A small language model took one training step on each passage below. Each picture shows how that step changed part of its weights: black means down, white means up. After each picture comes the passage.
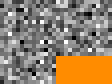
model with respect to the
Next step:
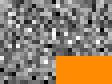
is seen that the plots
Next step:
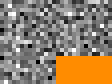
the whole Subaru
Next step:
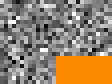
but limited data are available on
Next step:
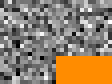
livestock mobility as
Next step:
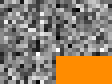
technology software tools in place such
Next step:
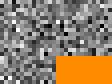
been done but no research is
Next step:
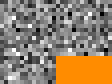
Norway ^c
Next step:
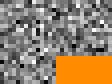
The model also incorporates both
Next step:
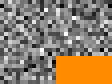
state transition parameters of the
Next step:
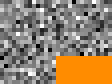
The Photograph showing
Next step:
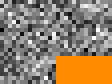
more than just transportation.
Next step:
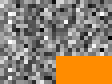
t is the time, A
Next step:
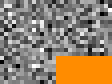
of fixed points of
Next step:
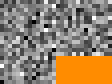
skills of employees " The
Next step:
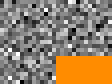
their resistance is often
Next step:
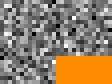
and ideologies. With the
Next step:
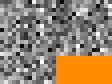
The traditional actuators are
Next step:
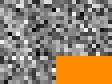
post child birth were
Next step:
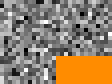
product. As illustrated in
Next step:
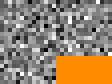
writing different types of
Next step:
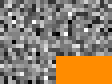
on the lower path the link
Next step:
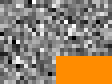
The learning rate is reduced by
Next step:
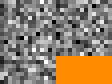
then again implement the improved model
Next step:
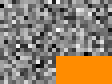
be used rationally,
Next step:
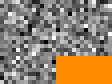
paper. DATA
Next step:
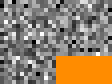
participatory design method which allows
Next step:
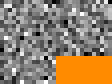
and enabling the
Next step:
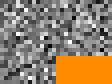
learning, the players
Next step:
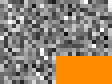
are no conflicts of
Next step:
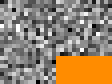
Fudio et al.,
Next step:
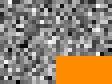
recycling of
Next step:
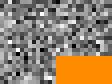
constituent material parameters
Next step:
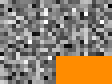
must be integrated into its
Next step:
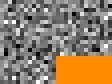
advantage creates a higher
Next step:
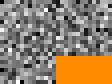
CB architecture is shown
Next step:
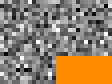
hydrogen contaminants
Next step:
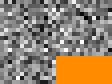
cluster around, ask questions
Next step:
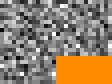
next set of interviews.
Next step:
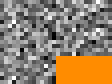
a Self Game for
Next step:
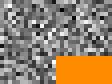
in Fig. 4,
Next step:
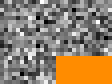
conditions prevailing in
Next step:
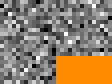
concerns for the team
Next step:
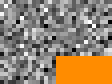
scholarship and
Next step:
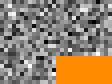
the organization and interpretation of
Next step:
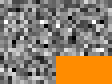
approach, then prices are
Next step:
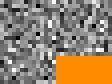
Furthermore, with the change in
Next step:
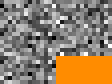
school community consultations
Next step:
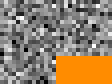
was foreseen by
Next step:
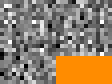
of extension by definition
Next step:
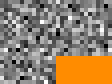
reference value to children's education
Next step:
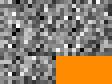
eat out or at
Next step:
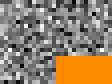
The basic idea is based
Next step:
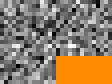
that current computation loads
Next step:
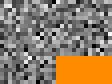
and polyphenols
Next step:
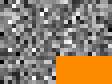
X \rightarrow X$
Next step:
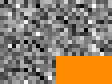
young cocoa
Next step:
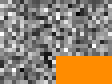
glimpse the user
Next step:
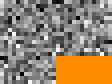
vulgare* in
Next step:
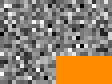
of hornbeam
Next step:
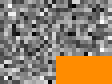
the important issue of their
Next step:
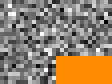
the preserve of
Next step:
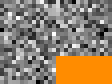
from commit messages. The
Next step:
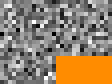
in consumer buyer
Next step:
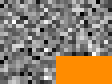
simple, unstable system
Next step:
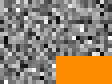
Verbal Interpretation
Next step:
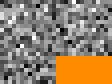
Taking a closer look
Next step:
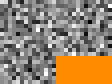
Compaction Test Compaction
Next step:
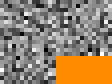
third trimesters and
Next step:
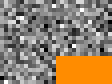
was repeatedly and
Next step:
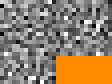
be safe in the
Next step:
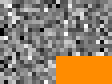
to the measured EC
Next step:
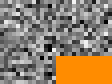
Environmental Research*.
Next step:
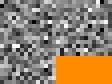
individuals to neglect their physical
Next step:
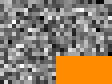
a mobile application for
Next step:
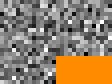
that in a more modern
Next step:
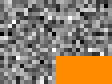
a research instrument to measure digital
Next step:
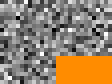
Protection Regulation
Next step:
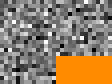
encryption process is
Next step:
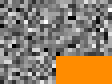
algorithm comes up with the
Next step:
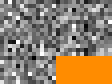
sciences) Management and Development
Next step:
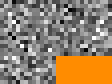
more than 1 km
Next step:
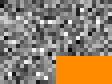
status of the body among
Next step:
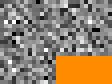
policy, especially in the
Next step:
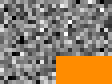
for the hybridisation between
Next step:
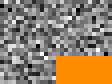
evaluation of military
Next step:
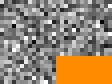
some previous studies are of the
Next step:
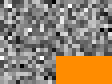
and impact pressure For the results
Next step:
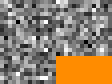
can be read with reference to
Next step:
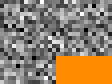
KG) About this
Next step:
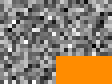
a cost-effective and
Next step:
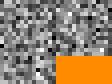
S. Verma,
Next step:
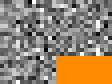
The article 660 of the
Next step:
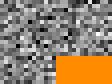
standards, and thought
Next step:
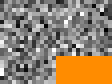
Temple University's
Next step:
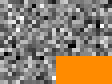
are diminished or
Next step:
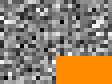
acts (conventionally
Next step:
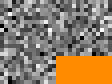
into polynomial
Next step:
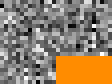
number of taxa such
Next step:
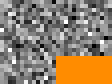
is zero, imply
